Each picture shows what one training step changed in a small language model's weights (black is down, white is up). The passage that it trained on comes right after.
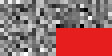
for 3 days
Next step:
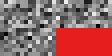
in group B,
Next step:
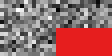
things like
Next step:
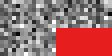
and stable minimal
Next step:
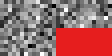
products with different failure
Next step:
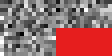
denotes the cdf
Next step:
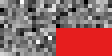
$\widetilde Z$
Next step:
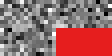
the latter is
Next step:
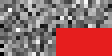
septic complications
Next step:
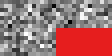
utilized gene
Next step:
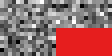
comparison. }
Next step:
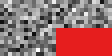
function 99 of
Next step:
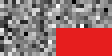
validate the practical
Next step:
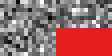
(see for instance
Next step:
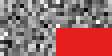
logic is
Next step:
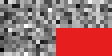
to seek such
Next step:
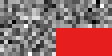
into three main
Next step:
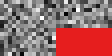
while true phase transitions
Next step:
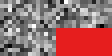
findings, laboratory
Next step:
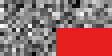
mobile device
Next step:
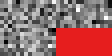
on principal component analysis
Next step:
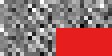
Final State in
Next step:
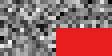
map $\gs$
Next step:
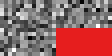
had specific target groups
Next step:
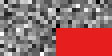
to logically reduce
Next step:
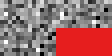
register file
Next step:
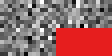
Teacher Education
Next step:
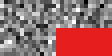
makes the list of
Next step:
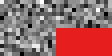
This implies that poor
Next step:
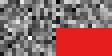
$f$, again
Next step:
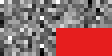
Figure 2. The
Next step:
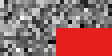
relevance in
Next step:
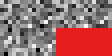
by comparison with
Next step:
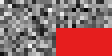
the well production behaviour
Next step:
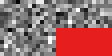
First we study the
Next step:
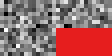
is of rank
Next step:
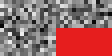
influence in the
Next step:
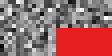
each lattice point an
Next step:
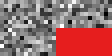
in overall yield,
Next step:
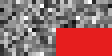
which it contacts
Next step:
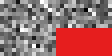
CP violation
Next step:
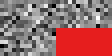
fragment &
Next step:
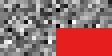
in connecting the
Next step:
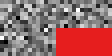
position to study error
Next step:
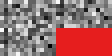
of super- and
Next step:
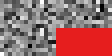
courses in
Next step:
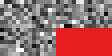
the matrix whose
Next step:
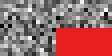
oscillatory regime
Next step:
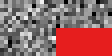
cross sections.
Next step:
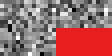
modulo the
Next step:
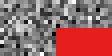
in a gender awareness
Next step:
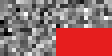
higher dimensional systems
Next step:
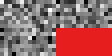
the same notation
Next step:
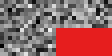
more singular. It
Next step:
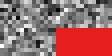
so that for each
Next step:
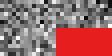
small values of
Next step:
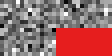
carried out the experimental
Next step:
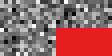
factors. This is
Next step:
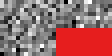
potential because backgrounds
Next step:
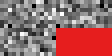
--- radiative transfer
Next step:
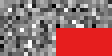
organization resulting in an
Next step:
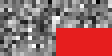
claim that it is
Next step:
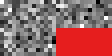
families in most
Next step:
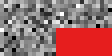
in foodborne
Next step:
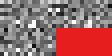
Lorentz symmetry
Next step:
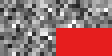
WH Jr
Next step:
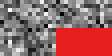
statements are equivalent:
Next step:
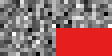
$C$ over
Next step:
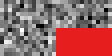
was found that the
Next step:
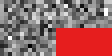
setup the results of
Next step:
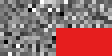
Bank of
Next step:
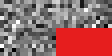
we obtain from this
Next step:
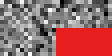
the mean flow does
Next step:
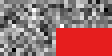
significant increase in level
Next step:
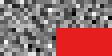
the vertical order.
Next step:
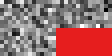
the methods of
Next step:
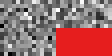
density of states at
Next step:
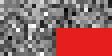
computer programs.
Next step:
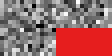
presents the experimental
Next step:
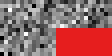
indicate an upper bound
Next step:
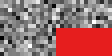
dependence of density,
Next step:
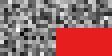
of publications in
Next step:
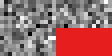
is a graded
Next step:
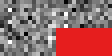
results indicates the importance
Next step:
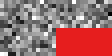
power consumption of
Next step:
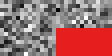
responding to the
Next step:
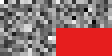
to 0 as
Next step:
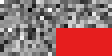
The FE model
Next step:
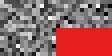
even after processing.
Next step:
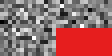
large as to cause
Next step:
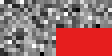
the unstated
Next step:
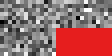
large $k$.
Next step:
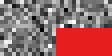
the quantum state by
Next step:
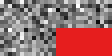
the model environment:
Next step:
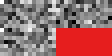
one. There is
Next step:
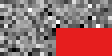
be classified into
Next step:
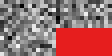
giving a presentation of
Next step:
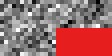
a conflict
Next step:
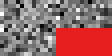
got to
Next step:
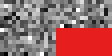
confusion matrix for
